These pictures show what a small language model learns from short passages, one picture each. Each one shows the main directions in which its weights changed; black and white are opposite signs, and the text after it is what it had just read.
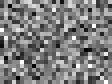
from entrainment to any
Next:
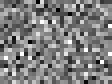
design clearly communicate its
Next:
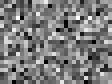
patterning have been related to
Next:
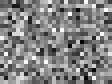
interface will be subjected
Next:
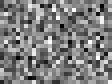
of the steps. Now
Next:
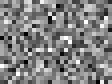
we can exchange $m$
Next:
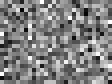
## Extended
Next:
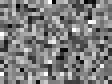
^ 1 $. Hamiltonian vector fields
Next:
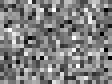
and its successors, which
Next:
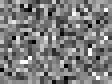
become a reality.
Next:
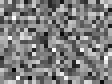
The eigenvalues of the
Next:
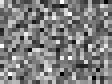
are almost similar in size concerning
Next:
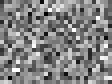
Plus and Maxicrop
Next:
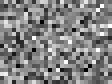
case with the sequence of natural
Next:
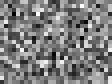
rely on 5G coverage
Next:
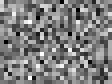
of information and valuation of
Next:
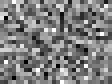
simplest known KS set has
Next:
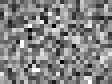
3. I've been
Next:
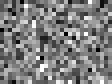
All scenarios fulfill the
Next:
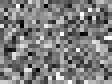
churn issues directly related
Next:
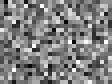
period of approximately 40
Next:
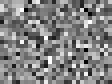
and Continuation}
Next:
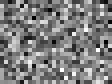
contribution (green line) of
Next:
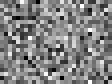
composite-convex inequality
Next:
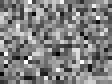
and total energy intake were
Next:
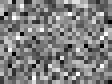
The NV center's ground
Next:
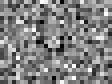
curve made by: a world
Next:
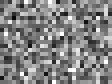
The manifold is spanned by
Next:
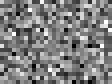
one can assume, without loss of
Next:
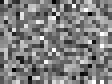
by $$ A_s \leq
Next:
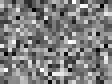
to $\mathbb R^2$
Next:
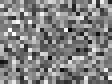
effective viscosity that causes
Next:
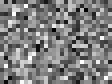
management were retrieved
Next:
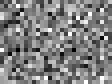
seeds, fruits
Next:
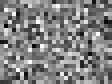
$x\in X$ and
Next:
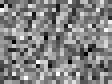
a Cauchy complete
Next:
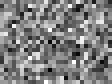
a linear, causal medium
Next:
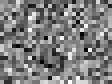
be understood as subsets
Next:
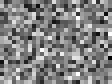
on our proposed damped
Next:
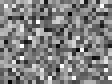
Karnataka State
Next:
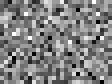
In FRP mode, we
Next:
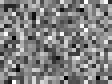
even though this is a
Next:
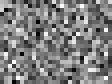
$Q$ is a function
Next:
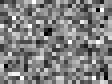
In calculus, the
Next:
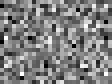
cooperation harder, or
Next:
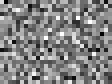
generated by the interaction between blocks
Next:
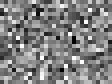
technologies such as food
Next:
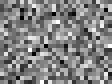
(bottom panel).
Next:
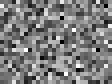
a very low-dimensional approximation can
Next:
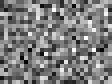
of examples. Future work
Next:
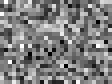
Dusty, but surface still
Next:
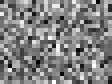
is computed at the same time surface
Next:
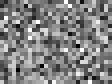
website that digital
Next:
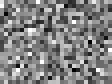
2: Percentage
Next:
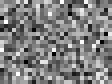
activates the onset of
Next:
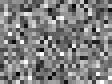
_\Gamma$ holds as
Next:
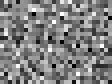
by results in the weak-field
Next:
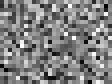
of the previous sequence pattern for
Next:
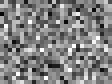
module $\phi$ defined over
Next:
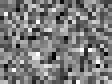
irreducible SFTs up to
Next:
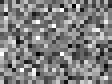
it is assembled and
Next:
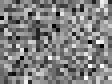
policies. Hence, in this
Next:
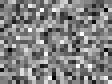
a prime. We claim
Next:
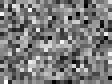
\node {Deciding whether
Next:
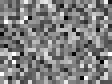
efficiency is the difference between that measured
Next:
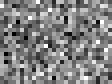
scale=0.8, every
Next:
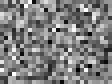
and data analysis was performed using factor
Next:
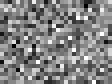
how public involvement in
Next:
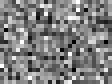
some Sobolev space, due
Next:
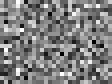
function $\phi _{K(\lambda
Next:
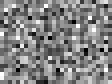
snacks. They
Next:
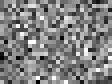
their undertakings as
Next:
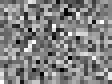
education... in being taken more
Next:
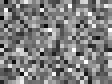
Commitment of Students
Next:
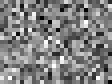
use the linear springs.
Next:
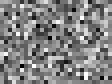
makes sense. The reason for
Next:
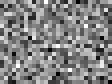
the multiple options selected from the
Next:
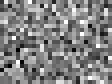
with the parameters $A =
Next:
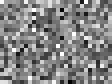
labor justice based on
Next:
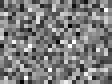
of fact, the presence of
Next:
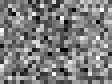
not appropriate in terms of
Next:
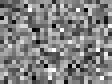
include Moore (1893).
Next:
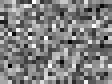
succession thine!*
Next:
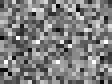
to the AO system have been
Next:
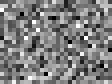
coefficients for any loss scenario are
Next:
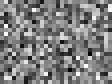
of overall perception
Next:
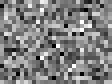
a collection of $\alpha$
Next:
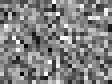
frequencies up to $37 -
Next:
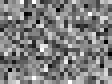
known Bloch sphere representation
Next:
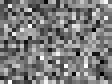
collected from surface water during
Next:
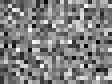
higher than each member of the
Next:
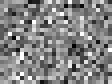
hydrodynamical simulations on a
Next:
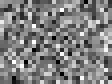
and updating the sensor
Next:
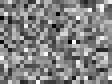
account the movement of the
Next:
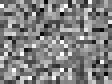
the design space of program
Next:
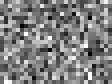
provides an advantage. To determine
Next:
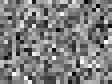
consistent predictions on synthesized
